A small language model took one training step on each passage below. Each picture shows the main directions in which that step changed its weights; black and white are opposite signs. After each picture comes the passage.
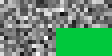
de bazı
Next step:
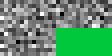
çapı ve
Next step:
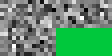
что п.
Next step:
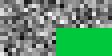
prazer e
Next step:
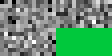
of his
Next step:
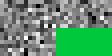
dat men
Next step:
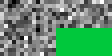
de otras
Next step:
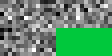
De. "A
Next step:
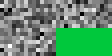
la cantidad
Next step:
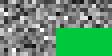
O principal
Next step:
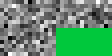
Shannon &
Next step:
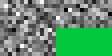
da Mata
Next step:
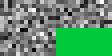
formas de
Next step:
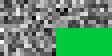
la misión
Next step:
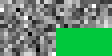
tan olish
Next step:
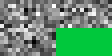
a distancia
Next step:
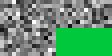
oid bir
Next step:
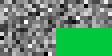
či na
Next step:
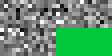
van 3½
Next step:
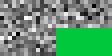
наук. –
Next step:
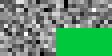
is decrease
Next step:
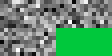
، التي
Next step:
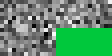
hamda uni
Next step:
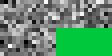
yang penulis
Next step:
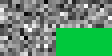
enti come
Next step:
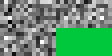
partir des
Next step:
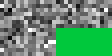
la teoría
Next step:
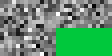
outras que não
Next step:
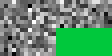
em saúde
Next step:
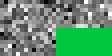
contexto de
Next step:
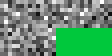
hoe men
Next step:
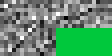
produzido por
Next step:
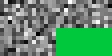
utilizadas por el
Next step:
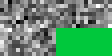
habilidades y
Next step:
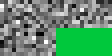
que, tanto
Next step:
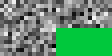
los que los
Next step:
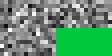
ve Rusya
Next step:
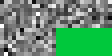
riscos de
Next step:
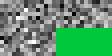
da lesão de
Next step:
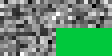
сложно не
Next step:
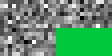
se refere
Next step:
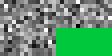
ao presente
